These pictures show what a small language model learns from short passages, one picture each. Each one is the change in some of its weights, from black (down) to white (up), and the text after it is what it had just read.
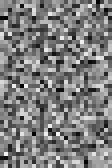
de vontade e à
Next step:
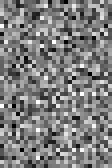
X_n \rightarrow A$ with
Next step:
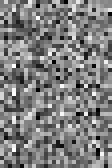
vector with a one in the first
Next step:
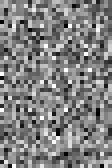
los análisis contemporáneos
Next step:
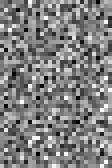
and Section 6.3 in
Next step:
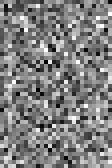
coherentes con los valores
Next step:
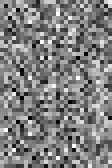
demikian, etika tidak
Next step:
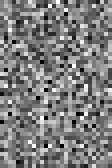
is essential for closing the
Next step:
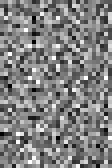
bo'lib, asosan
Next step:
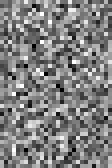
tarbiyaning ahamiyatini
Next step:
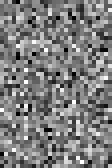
\end{equation} We now put
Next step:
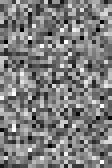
passed as a bill by
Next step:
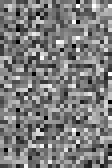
(and captures the
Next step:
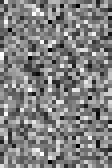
como: identificação e seleção
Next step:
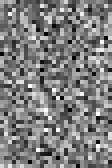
hence, $3\nmid
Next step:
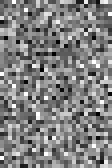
the general framework of convex analysis.
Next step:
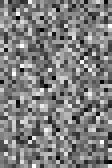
in reduced versions, so the proof
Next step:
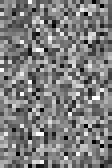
In Section 2 we review the necessary
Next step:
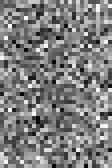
from five to two dimensions. The
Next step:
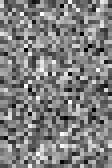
Втрата особистості та
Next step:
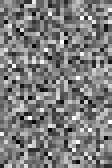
eu renovo dando
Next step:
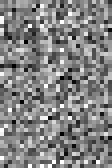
ни развернутого
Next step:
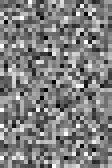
word problem in free groups is in
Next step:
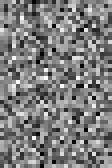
construct their state, as a result,
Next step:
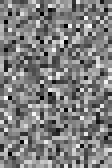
crecimiento micelial de
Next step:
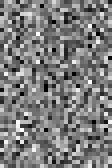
F_N = mg \mu
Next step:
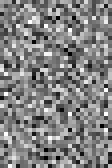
madaniyat, ta'lim,
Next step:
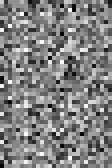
постмодерн был
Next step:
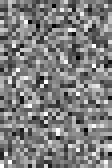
together with the commutative diagram above,
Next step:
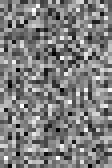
we use the well-known theme
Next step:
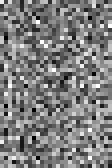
missing rate and TT rank
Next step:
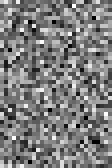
second period – from $12.0
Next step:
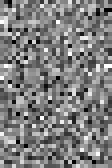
\subsection{Precision and
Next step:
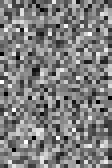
hacer” en su tiempo
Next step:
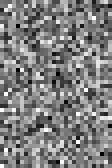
increasing the regularization weight tends to
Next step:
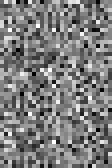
practice in basic logic and set theory
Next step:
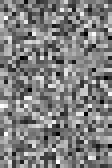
of negativity for the function \[
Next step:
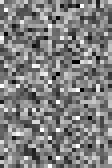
essa não é uma cultura que
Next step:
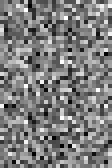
талантів для студентів
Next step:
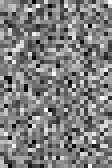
Customs Monthly
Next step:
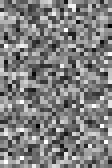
trị mà
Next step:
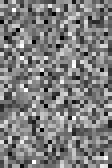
waktu ≤24 jam
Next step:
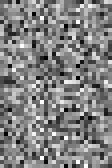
einzelnen Karten
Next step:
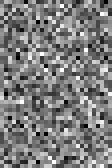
ar tinkamai buvo
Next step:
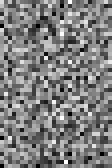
чем образцы мхов.
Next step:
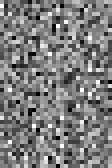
medios y recursos tecnológicos para
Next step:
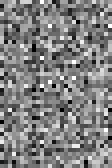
uchrashi mumkin bo'lgan
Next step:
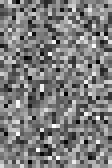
\kappa$, then $G$ is
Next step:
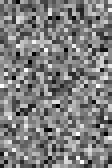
\end{equation} However, from
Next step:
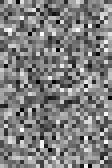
this Dirichl\'et
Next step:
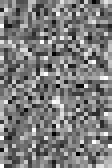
applying Lemma 5 to each of these
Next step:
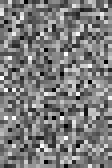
EnKF is not equal to the
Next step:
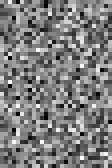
\begin{itemize} \item
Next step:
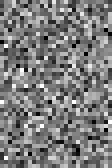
r_k^\gamma) \ge
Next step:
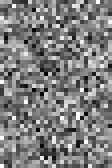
real positive zero, which is a
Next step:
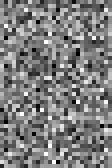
a este documento. Sin
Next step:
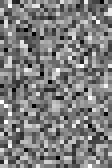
which may vary over time and
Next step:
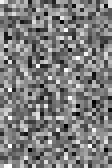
salir de casa mientras
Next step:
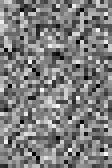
$\wt(\varphi)$ and prove
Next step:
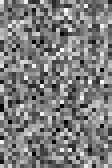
: монографія.
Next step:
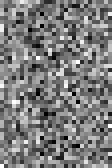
como do serviço de
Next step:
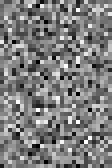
is not included in the union of
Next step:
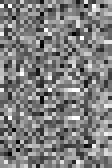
anii celui de al
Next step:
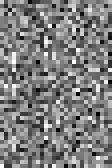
sendo desenvolvidas com a
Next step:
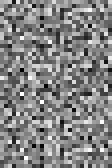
CARDOSO, G.
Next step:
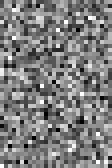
system \eqref{b} (see
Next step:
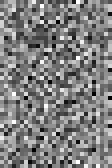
a principal character otherwise it is
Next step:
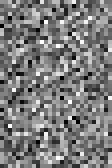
например, на
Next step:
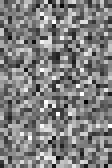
плодоносит в
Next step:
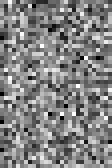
are already covered by the
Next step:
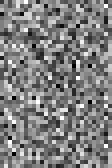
foydalanishini o'rganish
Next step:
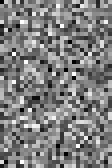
Decisões sobre Grandes
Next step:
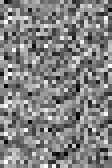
ont été répartis entre les
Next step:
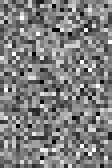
in this article, the author
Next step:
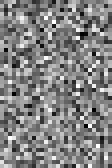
approach in higher musical and professional
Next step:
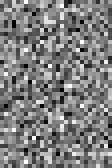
darajada farqlanadi.
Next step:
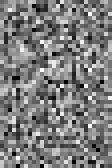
idea is to add some a priori
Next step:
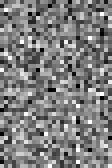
shaxsning o'zaro
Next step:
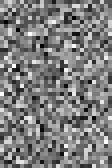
Muy dura,
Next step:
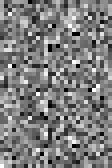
aos pacientes com necessidades de saúde
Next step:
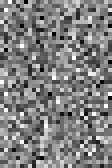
in the works of Shmelev and
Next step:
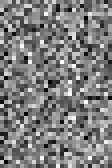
Pathol. Lab.
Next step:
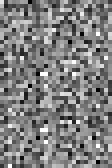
қилади. Бола
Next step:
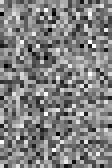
also surjective. \par Clearly,
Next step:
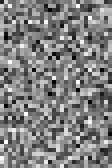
contrôleur de
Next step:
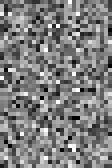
Direito pelo Instituto de
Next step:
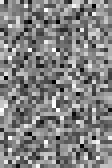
and motivational factors of medical
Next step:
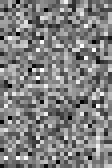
}\textit{The parameter curves on the
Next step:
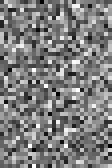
mejora al realizar un
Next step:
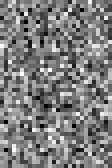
goal of our nonadaptive
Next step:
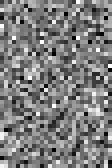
since $\tilde\gg_x$
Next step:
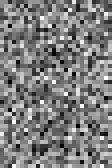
we get a nonhomogeneous
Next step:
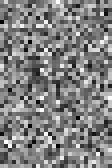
muestreo - Definir
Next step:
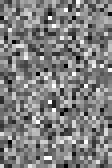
is said to be a good pair.
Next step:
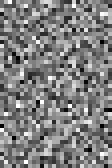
Pandolfino, J.
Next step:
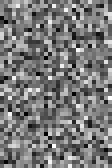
sezadi. Odil
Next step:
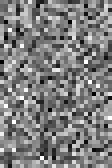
p$ be a non-negative
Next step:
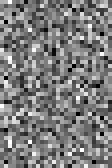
and $\psi\in Y$ we
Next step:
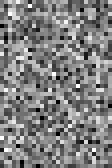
matrix: depending on the dimension of the
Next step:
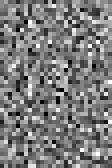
\in \pa W_t$
